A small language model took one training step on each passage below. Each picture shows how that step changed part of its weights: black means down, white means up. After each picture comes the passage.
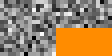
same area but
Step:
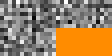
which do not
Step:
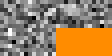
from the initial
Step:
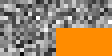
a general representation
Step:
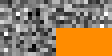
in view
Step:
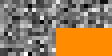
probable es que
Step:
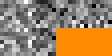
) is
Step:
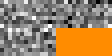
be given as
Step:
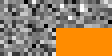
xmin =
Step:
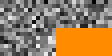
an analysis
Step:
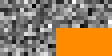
We make this
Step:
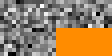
matrices with
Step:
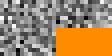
vector bundle
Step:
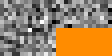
reductions in
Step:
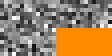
norm \ over
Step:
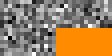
por meio do
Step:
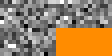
local terms have
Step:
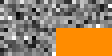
so the homomorphism
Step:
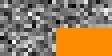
será a de
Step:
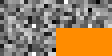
satisfies one of
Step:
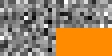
similar with
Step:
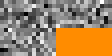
isomorphic with
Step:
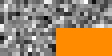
the existence of
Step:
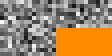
comme sections
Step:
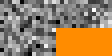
i)} and
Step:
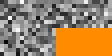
a big
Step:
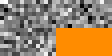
a module in
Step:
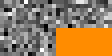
Li and
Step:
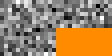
no additional
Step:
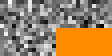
holds. Now
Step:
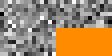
that in the case
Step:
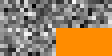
We study
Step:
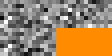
column sum
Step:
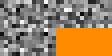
with fixed
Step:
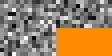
$Y$ over
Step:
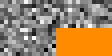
и т.
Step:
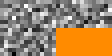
obtain the following
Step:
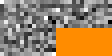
formation of
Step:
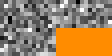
the non existence
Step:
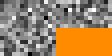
altitud de
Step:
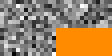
$\rho \leq
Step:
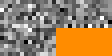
the paper is
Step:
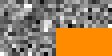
$\varphi \in
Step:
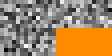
a factor
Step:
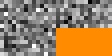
por algum
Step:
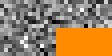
is at most
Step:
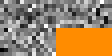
isomorphic if
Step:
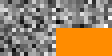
va ularni
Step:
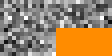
unique solution of
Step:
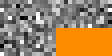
term. The
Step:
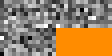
result, Theorem
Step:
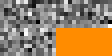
for projective
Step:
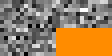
They can be
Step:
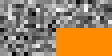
The first three
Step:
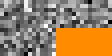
q \ge
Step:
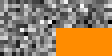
\quad n =
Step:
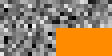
role is
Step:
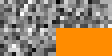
which generates
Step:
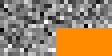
is the complex
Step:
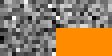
E \to
